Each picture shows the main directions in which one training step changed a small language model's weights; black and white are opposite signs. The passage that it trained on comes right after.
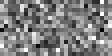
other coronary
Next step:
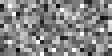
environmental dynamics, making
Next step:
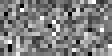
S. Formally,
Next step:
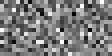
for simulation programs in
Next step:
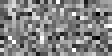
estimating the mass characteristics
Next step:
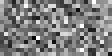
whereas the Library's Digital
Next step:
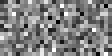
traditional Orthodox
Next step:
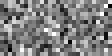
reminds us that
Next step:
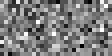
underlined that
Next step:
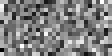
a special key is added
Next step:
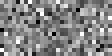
for recursive prediction
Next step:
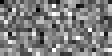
but also by future primary
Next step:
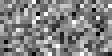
Bendig, &
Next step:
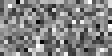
and enthralled
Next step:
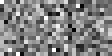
only to convey information
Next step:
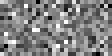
S S S S
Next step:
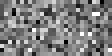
was carried out in collaboration
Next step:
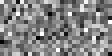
to more than 6
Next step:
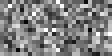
(On the introduction of
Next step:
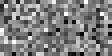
the rotation age to
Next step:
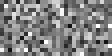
the ratio of PC to
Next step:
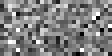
heterogeneity, and
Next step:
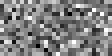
beyond the laboratory. They
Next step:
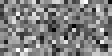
where the requirements on the
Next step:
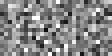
Recognizing these
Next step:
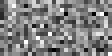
neutral product is produced as
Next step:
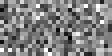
focus. Adopting
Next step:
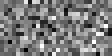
Among these malocclusion
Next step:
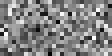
respective samples with the same
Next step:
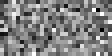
these target labels obtained from
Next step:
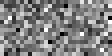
instead of decreasing.
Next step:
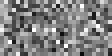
data segmentation algorithm based
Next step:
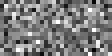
the historicization of
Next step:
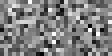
metal ions through either oxygen
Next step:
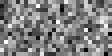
works as a Professor with
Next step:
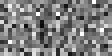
8 colors, and therefore
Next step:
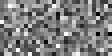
clean water, and
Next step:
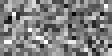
ventilation neither
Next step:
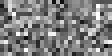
variety of natural and
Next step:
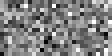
strategy that chooses the
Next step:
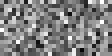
because there's some
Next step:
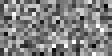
the battery power when
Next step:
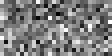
PSA currently represents the
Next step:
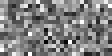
Financial sustainability remains a
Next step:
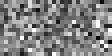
internal and external sources of
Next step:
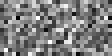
choose Russian to
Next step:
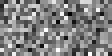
the patterns will get more
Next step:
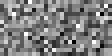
efficient allocation of resources in
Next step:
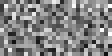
the individual, others and
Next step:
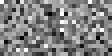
to actualize transition
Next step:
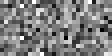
wounded my
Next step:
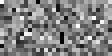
analysis. All the analyzed
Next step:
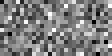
to magnify the value
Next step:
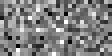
is in good agreement with
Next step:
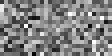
prevention programs in Indonesia
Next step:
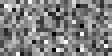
overlook some of
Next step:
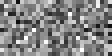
that were not risky
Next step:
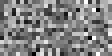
was collected from the
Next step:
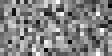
was recorded in control with
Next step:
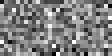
with increase in profile parameter
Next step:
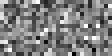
this time his condition was
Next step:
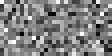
in the infrared
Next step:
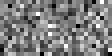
& Ocipa
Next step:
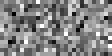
Ratio in
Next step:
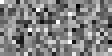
such as cyanogenic
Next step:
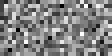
the entity it has
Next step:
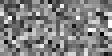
sake of improving their
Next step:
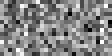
other measures, it is
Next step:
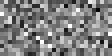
stands for axial
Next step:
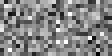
that in the last five
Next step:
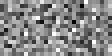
become peaceful,
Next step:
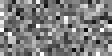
3 shows the similar trend
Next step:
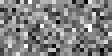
mainly set forth in
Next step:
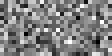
discuss its outcome. The
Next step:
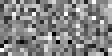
the manufacturing process. For
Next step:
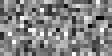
or school and use of
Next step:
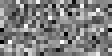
DM and MS in
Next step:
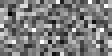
Training Image,
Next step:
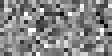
than involving parents, finding
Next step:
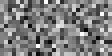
self-rated level of
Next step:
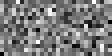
and preference research
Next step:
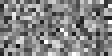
the development of information and
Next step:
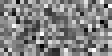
were included in this
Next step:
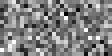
solutions should be guided
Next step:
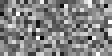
confirmed cases from the
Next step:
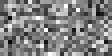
slopes of
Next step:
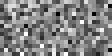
virtual space, rather than
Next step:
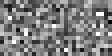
tartrate crystals
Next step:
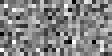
recolonized by
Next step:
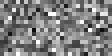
of the most important functions
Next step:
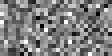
ANSI C programs and
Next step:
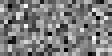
speak, how and
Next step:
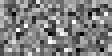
Information. Supplementary material
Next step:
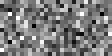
. Under these conditions we
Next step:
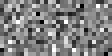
happiness itself,
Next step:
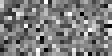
diseases as well as patients
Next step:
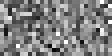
determination of multimedia information
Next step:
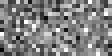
used. This type of
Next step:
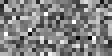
one of the leading causes
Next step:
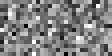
Niger- Delta areas
